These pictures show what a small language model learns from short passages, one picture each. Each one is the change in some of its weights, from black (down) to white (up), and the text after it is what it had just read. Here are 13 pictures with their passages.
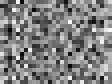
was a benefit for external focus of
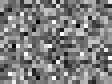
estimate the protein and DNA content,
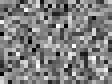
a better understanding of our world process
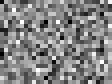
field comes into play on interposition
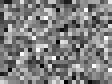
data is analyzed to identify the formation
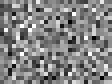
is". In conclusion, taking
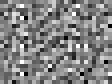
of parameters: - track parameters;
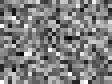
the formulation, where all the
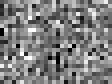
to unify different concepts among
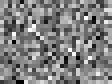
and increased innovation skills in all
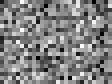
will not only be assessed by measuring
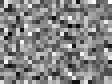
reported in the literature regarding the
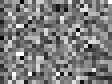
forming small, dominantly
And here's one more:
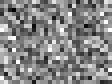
the samples of activated carbon.
